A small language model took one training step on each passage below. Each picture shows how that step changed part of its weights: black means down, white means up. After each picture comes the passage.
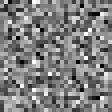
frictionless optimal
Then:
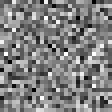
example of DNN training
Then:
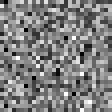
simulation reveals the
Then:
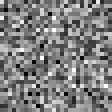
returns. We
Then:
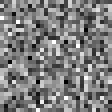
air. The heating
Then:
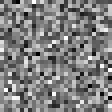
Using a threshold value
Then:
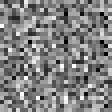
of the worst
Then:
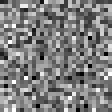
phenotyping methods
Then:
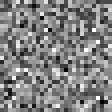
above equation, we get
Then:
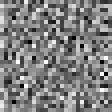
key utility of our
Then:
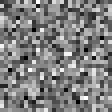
the strong-interaction
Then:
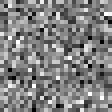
configuration is $\theta =
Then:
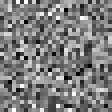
was corked and
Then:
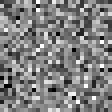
the semantic understanding
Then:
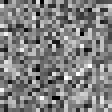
measures was carried out:
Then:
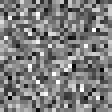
clear that transition metal
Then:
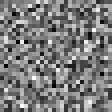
also been found in a
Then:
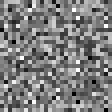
Pedro and
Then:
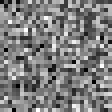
Author Contact
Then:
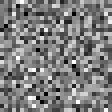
interviewed in
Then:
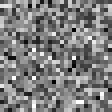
times, aligned with
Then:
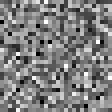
numbers of clusters
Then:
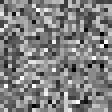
You should base
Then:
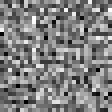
of Engineering,
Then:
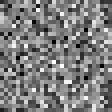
the mean absolute
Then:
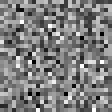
field. Next,
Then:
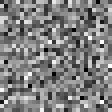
a diagonal member
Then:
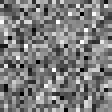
a more significant impact on
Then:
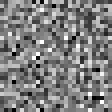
applications. This year,
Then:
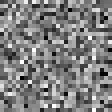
geometry, many regions
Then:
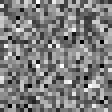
the pavement and
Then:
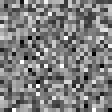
on the energy sector.
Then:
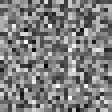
blue, and
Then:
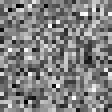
4. Finally,
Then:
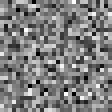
of the surfactant
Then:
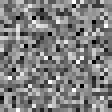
exteriors of
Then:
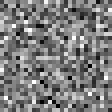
alternative to other
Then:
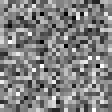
cooling fans
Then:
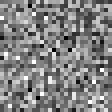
surface steepness
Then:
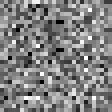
be problematic,
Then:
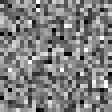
the ground states of
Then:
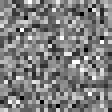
to constrain the continuum
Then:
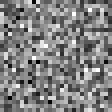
- will the technology be
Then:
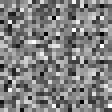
claims that
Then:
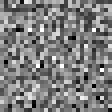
for transport through the edge
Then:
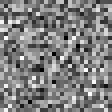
This can be interpreted
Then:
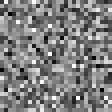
national standards,
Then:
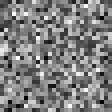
patch, the
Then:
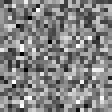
they are formed from
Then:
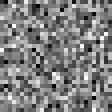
show the main results obtained
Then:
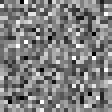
subsequently into a
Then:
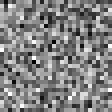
proposed scheme minimizes
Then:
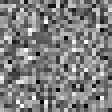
framework of dependence to assess
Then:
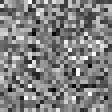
measuring flask
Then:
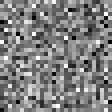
1 \text{ or
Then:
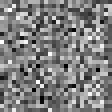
dynamics. We argue
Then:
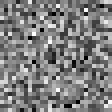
: mixed methods
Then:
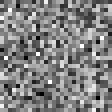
values. The null
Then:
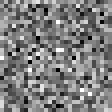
be achieved through a
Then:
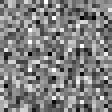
passage across the
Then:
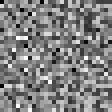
genetics Gene
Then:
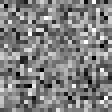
A five-fold
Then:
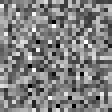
system to reset
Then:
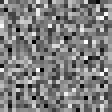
penalty on
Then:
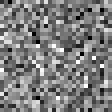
is shown in the
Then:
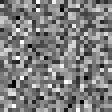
the statements with
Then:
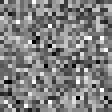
name, is used
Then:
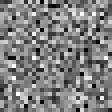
associations with iron
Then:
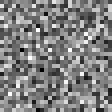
power plants to the
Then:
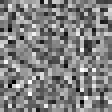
construction technology is
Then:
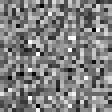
and transportation.
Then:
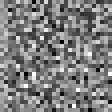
called) as well as
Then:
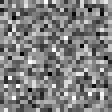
closures may be
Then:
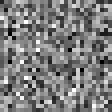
first free open source
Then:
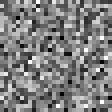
the necessity to
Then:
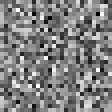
section details the parameters used
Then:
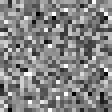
$\sigma v_{\rm
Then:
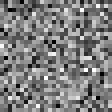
major challenge for
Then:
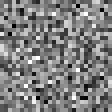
an oscillatory
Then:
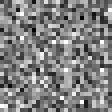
quantum information processor are
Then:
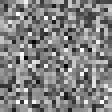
connectivity probability
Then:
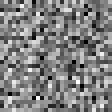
insensitive to the
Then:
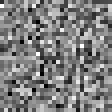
species. In the case
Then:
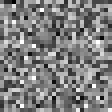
with automat, they
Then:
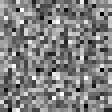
from the bare Hamiltonian
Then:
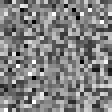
from spin precession
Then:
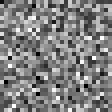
dataset, which is the
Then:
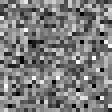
than for longer
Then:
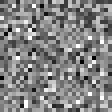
volume which size is 10
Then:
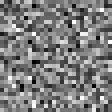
Even when we
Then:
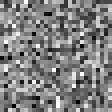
right panel shows the optimal
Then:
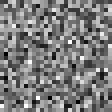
we were unable to
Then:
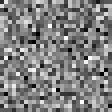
pyramid network
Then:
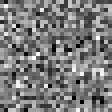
were subjected to
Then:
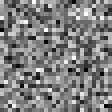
scarce resources,
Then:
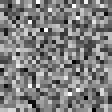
undergo the
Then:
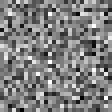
Wastewater by
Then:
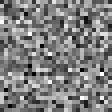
a new artificial
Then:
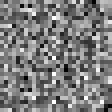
ordinary residents
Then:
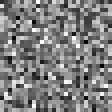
the interface of
